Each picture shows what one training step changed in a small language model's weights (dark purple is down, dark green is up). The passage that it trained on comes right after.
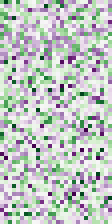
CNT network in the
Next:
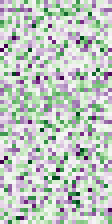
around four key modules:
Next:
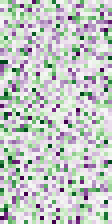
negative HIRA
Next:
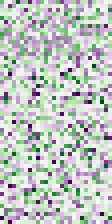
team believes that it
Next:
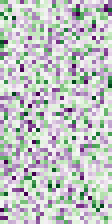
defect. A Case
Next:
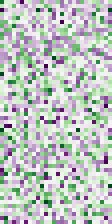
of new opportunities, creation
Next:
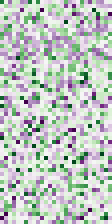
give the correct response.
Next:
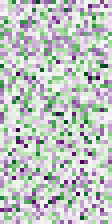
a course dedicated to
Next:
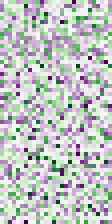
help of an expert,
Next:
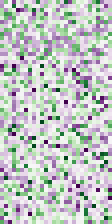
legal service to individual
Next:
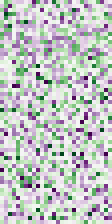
prospective cohort
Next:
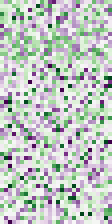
rates in early phases and
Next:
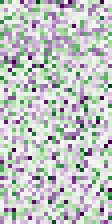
in the light of the
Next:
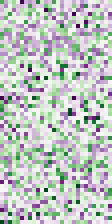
to who you are when
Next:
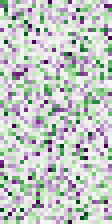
mapping method, students were
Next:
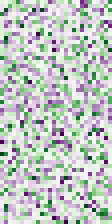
authors highlighted a decline
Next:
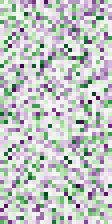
and protocol optimization can be
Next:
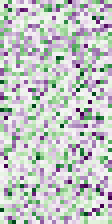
direct weighing in
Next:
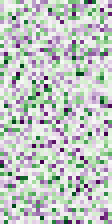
carry out online-based
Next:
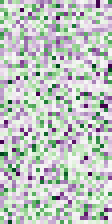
We have considered a time
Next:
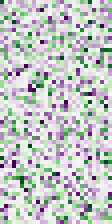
was investigated using correlation
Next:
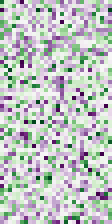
of the NILM
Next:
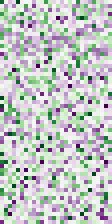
height and stem diameter were
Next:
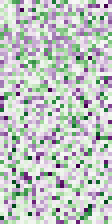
an integral part of natural
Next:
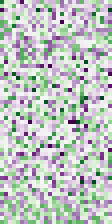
of the links between
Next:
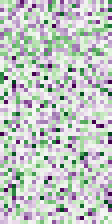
with the contact bond strength
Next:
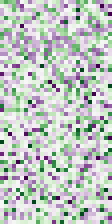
remain closed to the public
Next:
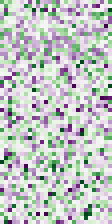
In particular, the
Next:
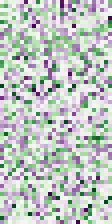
as a result of the
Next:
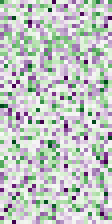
towards Organic Products
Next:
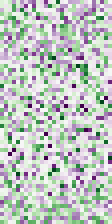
and Health Promotion
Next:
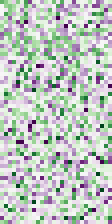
The tendency of the
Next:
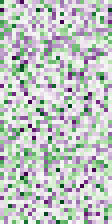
of systems, and physical
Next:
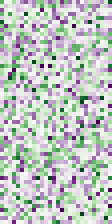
for the characterization of
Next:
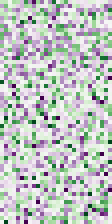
the framework provides both an
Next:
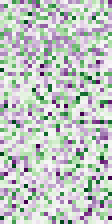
recycling practices.
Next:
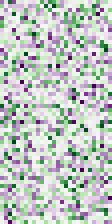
various subtleties.
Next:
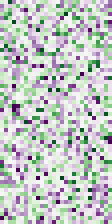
author is allowed to use
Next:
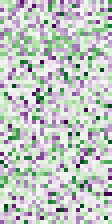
with associated stories and
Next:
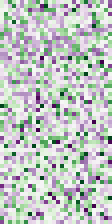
attend to the units
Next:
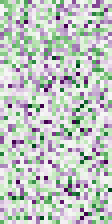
The antibacterial properties
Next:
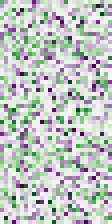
point theorems for
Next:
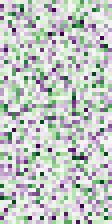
real roots $\alpha
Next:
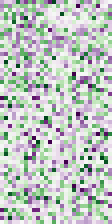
instrument model developed by
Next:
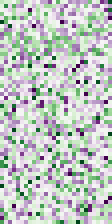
from continuous exposure to trace
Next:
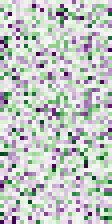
was Ancient
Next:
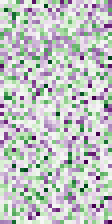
energy; local production;
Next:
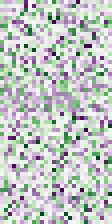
and Commerce.
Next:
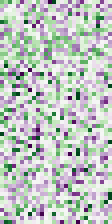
through enhancing food systems resilience
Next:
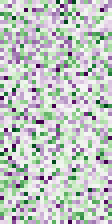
segregation followed by
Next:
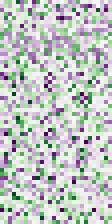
lower portion of the
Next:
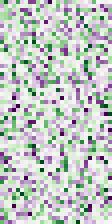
datasets were removed from public
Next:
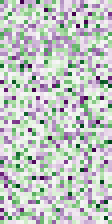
to the cultivation of
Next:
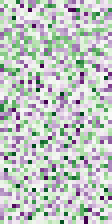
between the tangential
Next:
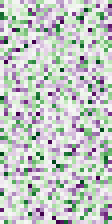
requirement for designing the
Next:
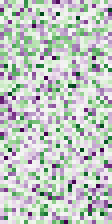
given frame pixel position
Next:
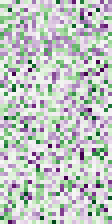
mCrypton algorithms
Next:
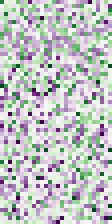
It then uses a method
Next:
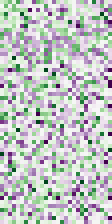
effect of the variations
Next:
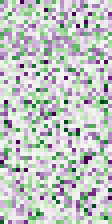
to find an ideal
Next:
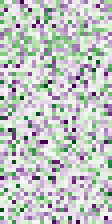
at increasing the absorption of
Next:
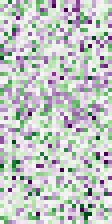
is that it can increase
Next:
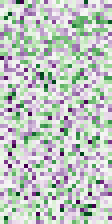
Europeans said that they
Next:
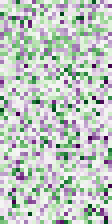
nature of these resources can
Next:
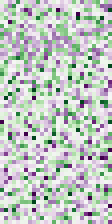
structured questionnaire based on
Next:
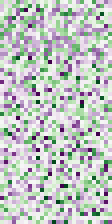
education programmes that produce
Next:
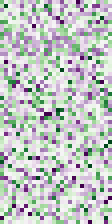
by informing of current
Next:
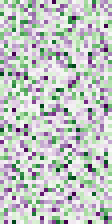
policies, and inclusive schools
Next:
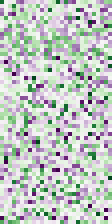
are given below. The
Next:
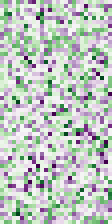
testing for which acceptance
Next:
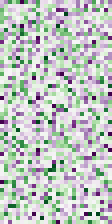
performance of Indonesian
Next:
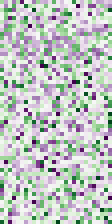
music. In order for
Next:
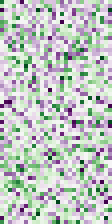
of dissolved CO ₂
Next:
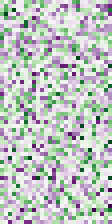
differential equations of the
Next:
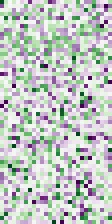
again the different parts can
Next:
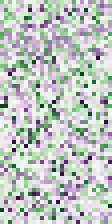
undergone significant evolution,
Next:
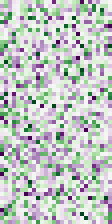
Overhead throw
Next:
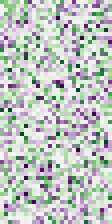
The MANOVA and
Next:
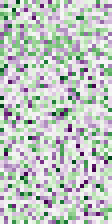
security controls, and
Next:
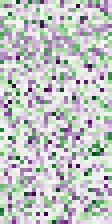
tea, mainly of
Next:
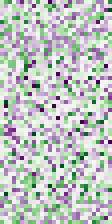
during the process. The
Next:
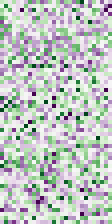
be a suitable strategy to
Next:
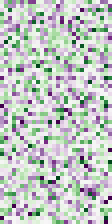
process of moving various elements
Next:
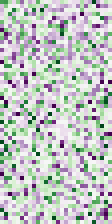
By ML Expert
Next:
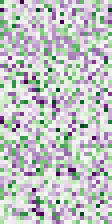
of literary text in
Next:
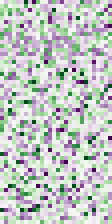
result in data loss and
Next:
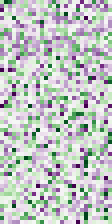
six are described in this
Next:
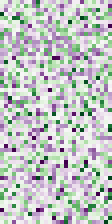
capacity of 50 kN
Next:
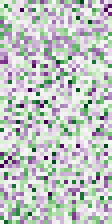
be stored on the
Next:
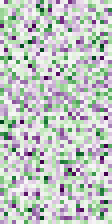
Survival rates for
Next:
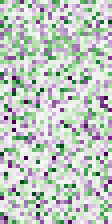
meet people's need.
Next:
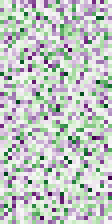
and second waves,
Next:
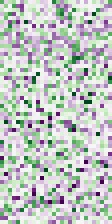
has shown that this metal
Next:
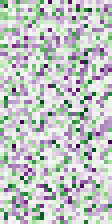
dataset and to be
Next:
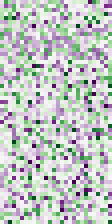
influencing others to understand
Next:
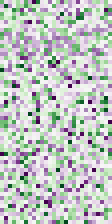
value chains, and
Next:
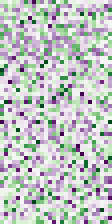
the wells of the
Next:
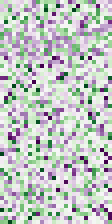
fractal dimension that
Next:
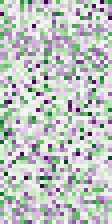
- Blum M.,
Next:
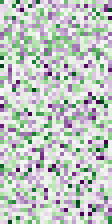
these processes reveal that the
